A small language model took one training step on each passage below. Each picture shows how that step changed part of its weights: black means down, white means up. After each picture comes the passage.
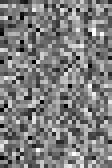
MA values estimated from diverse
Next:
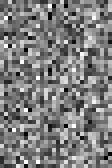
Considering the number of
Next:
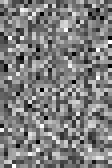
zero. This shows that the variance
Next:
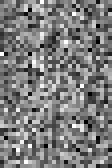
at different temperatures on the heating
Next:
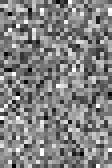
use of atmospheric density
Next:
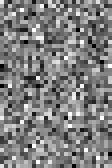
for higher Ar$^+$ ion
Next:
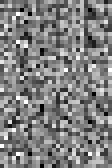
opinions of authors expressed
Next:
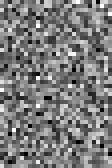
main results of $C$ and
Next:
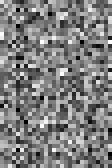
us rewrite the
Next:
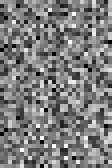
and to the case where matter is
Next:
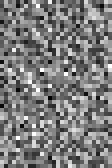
on the displacement in the
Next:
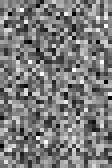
onset of SNe that
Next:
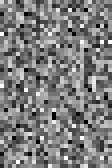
to unity, implying that
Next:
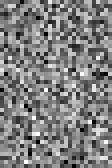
and how the current density gives the
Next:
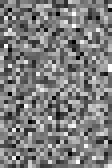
Each locking step is associated
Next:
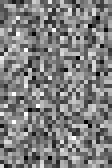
the magnitude required to achieve
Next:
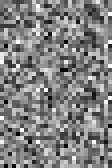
matched with the total range observed
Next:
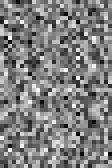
a more restricted form of
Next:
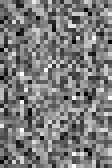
to the fixed point by the
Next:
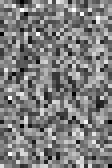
our high PIE communication
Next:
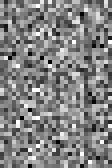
many luminous red galaxies at
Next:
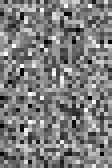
Only 45 actual
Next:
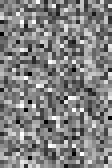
homeomorphic to
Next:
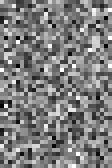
part, the correlator
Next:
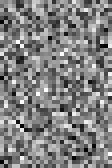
to the zero relative phase loss for
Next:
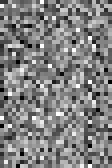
band magnitude ($J^c$)
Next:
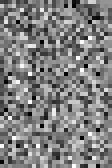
energy. Hence, the data
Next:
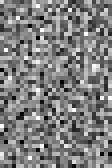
created by the soft radiation
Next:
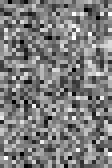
of 2xN pixel
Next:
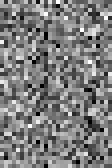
planetary accretion. This
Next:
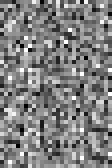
the mathematics they
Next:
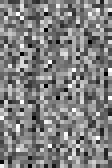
zero sampling probability for states
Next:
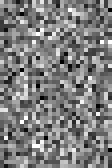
a broad minimum at $\sim$
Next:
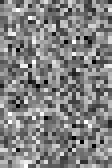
couplings to Majorons were
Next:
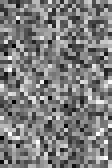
the special case when the
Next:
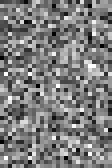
ns}. The beam fluence
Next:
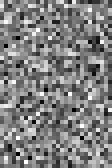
distribution statistically. Applying a
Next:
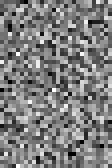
proposed here: (1)
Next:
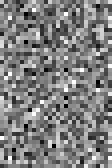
us from accurately measuring
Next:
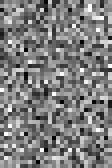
attention owing to
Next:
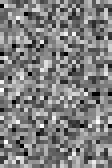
from a formalism distinct
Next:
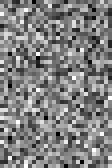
absorptive process caused by
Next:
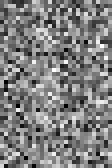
the presence of a phase difference
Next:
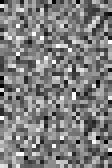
atmosphere was found to
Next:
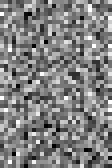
possibly measuring
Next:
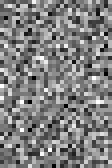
are in the symmetric basis) we
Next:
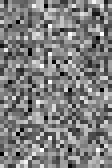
systems (small strongly connected component
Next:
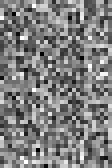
that the disc is extending down
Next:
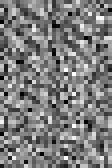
to the propagation gain of
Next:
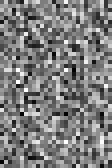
in the partially entangled state
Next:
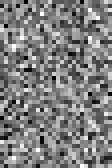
in Lecture Notes in
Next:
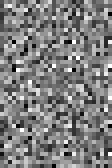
was modeled by injecting
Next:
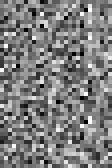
Mesh independence
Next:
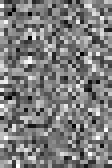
contribution of mainly local ones.
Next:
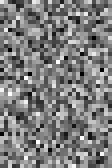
not the main concern
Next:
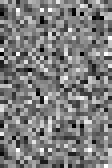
only near-infrared
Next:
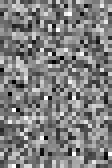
work [25]. In this
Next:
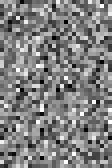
As shown by Pickett
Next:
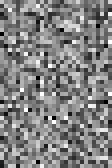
over which this evolution takes
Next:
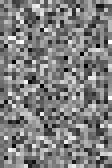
with respect to both to derive the
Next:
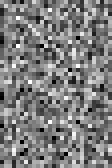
enclosed by the light
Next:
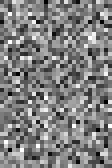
In agreement with the classic work
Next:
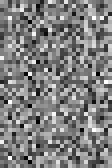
mismatch should not be
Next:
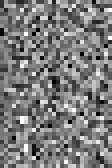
the GBT. The top
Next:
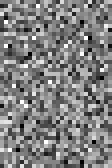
MZR and the recent strong
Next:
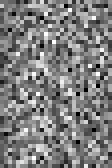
spontaneous emission slow down.
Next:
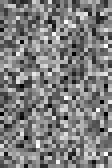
the reference frame of the shock
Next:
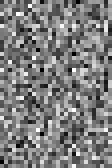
Indeed, the question
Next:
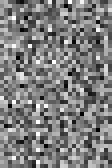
report results of a small scale
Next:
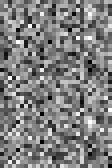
norms to detect
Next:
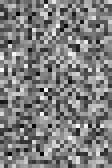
say, one can always
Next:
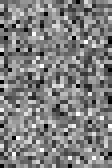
histograms (left column)
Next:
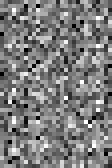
\sum_i \left[
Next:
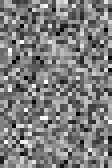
we proposed a novel approach
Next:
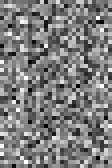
human population is considered stable during
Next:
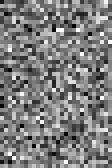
of the band edge is characterized
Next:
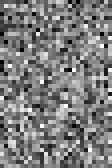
MA array, in which
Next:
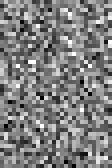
the method of DaYan
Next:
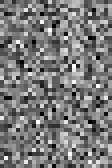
of them. OSM data
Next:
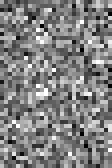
r_f} \\ \nonumber
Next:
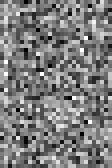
pattern feature in NLOS
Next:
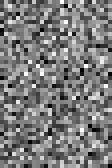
the \jnoe region,
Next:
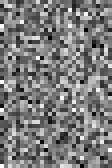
has a general character instead of being
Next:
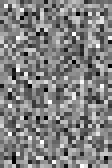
Natural Sciences,
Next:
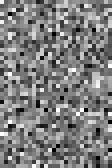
and literature \ha\
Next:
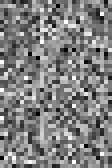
the corresponding carrier densities
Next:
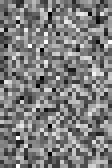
the wavelet should also be chosen
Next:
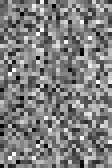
FUV luminosity is driven
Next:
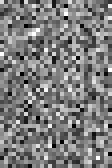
Information visually shows the
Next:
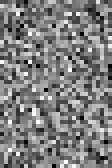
results for the uncoded
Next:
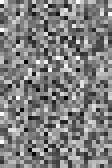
sound by construction are
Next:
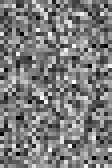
at the same time, the group
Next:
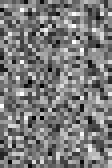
of WSNs.
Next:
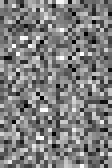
crystal. The agreement between measurements and
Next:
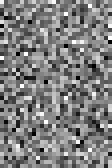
dimensions we shall now discuss our
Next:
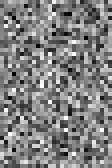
and bulk viscosity) and
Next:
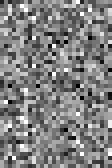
thank M.J.
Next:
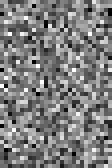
mode off-target, and
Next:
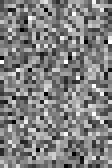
vectors of **A** are
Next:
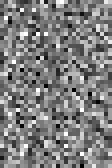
FOTH remains an
